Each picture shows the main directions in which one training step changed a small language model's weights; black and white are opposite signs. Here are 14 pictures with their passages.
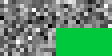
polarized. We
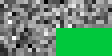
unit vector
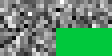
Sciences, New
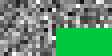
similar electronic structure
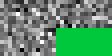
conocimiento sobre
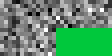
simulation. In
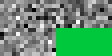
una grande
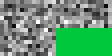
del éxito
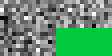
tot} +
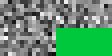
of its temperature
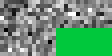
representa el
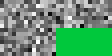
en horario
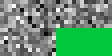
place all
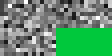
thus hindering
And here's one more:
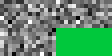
model.) The
